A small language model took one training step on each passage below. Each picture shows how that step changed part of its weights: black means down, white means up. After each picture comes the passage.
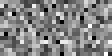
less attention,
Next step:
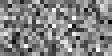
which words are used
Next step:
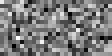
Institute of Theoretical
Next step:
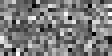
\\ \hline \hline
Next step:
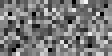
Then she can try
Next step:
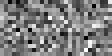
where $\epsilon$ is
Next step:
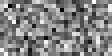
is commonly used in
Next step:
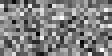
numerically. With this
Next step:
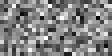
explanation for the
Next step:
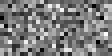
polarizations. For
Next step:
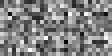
proved that for some
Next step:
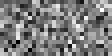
and to the inverse
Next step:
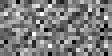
Tree Traversal
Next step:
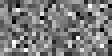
The total instantaneous
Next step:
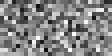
procedure as used for the
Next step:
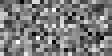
are expected under certain
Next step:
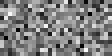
time is finite with probability
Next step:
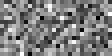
impact the measurement of
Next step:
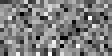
the following sections, we
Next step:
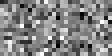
of the Hamiltonian matrix.
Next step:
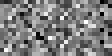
the asymptotic classical maximum
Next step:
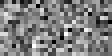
obtain it just by
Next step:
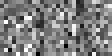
retrieval and
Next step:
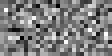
even period $r$
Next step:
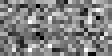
a high degree of
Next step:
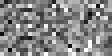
starts with an
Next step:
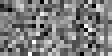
are externally
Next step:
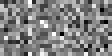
line-charge density
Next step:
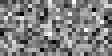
hand, another kind
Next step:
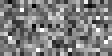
\over L_{\rm
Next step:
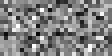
the other within a few
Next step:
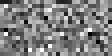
the non supersymmetric
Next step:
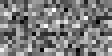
centre hole and the
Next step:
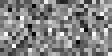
the success of the
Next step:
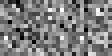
then integrated the
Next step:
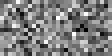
the absorber have
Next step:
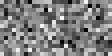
marginally important and
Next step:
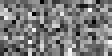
& Fang,
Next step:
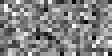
with very similar properties,
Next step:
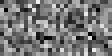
is free of phenomenological
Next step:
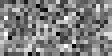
randomly distributed between
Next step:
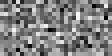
field, diverging
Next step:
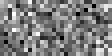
this paper is that,
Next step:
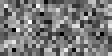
and D0 since long
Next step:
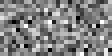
st_name =
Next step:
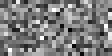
least, minimized.
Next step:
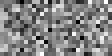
are presented in Appendix
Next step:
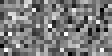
This situation corresponds,
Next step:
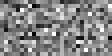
conducted per the procedure
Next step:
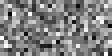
find that, unless
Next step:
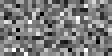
well as slow fluctuations
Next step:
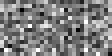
resolution CO peak of emission
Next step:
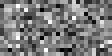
may entail
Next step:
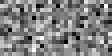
a simple scalar potential,
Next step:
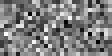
and elastic effects should
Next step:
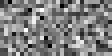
a direct influence on
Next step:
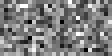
apertures with
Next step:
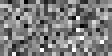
Even though the ground
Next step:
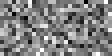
fundamental mass parameter
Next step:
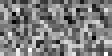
likelihood, as
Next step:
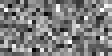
to the star product generated
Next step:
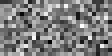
the fields around it
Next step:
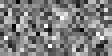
simplifies to $
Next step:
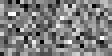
k} \right)
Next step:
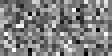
and the positive root
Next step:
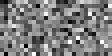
i.e.\ the
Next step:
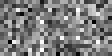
Distribution Functions
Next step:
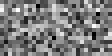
solutions. Since we consider
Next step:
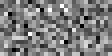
physical mechanisms
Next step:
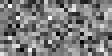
equality holds.
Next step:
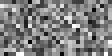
noise, and can be
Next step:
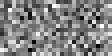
close to the horizon
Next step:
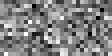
TM forms
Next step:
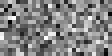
to develop a more general
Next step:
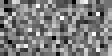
| | CBP
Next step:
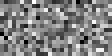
need for a lattice.
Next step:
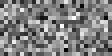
measure of how far the
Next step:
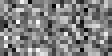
example the random dot motion
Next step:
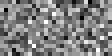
result (1) allows
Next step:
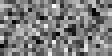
radio sources. The
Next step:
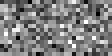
among the 10 most
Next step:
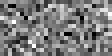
basis kets (in
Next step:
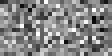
of the resonance profile for
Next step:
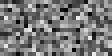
regime, we calculate the
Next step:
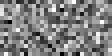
also substantially
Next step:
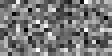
least three types of
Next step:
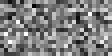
the dynamic structure factor
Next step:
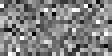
relax the misfit
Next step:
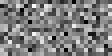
with cancellation
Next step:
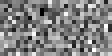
before being accessed,
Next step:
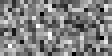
Using the raw
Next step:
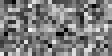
relevant types in a
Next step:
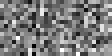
high dimensions of state
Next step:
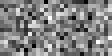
subsequences are
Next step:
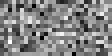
the analog of the
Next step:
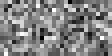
contribution appears to be
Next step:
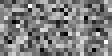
physical systems often exhibit
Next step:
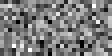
regime. WO has
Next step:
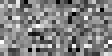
{\delta _{\alpha
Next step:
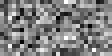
turbulent decay,
